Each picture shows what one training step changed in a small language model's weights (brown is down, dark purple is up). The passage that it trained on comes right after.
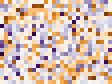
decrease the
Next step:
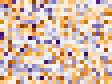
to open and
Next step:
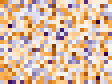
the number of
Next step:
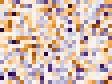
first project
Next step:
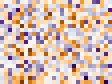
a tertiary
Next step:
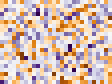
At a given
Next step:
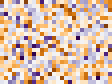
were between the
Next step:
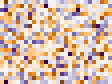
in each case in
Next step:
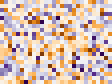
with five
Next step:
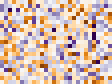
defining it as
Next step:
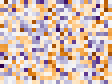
given use type in
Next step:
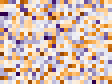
16 This is
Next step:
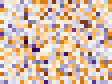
que foram
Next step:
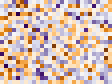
\infty$, we
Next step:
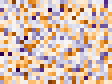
matrix satisfying
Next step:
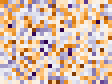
the corresponding
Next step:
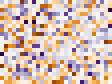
com base
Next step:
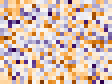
with alternative
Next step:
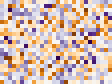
to $Y$
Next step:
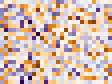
charging problem
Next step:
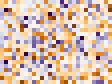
points and a
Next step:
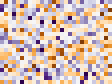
Riesz space
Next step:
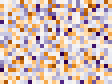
nu ar
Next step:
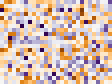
to advance
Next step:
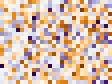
ring of the
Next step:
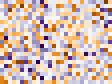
\node at
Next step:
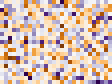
dimension up.
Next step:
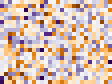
to products of
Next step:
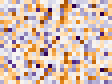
or generalised
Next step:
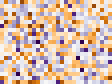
4 there is an
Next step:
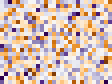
los elementos a
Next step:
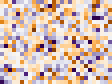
maps $
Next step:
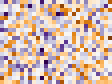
been shown to
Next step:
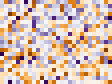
we denote the
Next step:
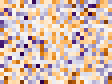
Find $x
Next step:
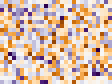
the map to the
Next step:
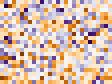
and $y$
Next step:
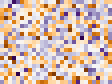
by month
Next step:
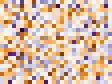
onto the
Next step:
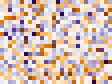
for cases where
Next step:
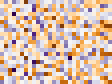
maximally two
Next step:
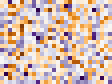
est connu
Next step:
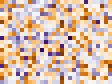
the algebra to
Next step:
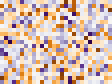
or there exists $
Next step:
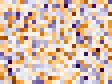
of man*,
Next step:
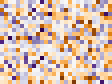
discussion with
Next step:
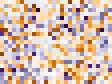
intensidad de
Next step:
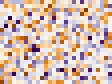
que son
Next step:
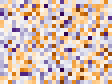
implies that
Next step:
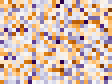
lump sum
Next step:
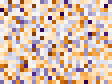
classifications of
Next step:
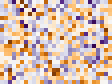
i$, using
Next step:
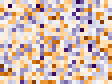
response and
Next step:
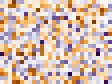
it a tag
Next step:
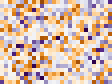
that, since
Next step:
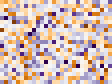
Es la
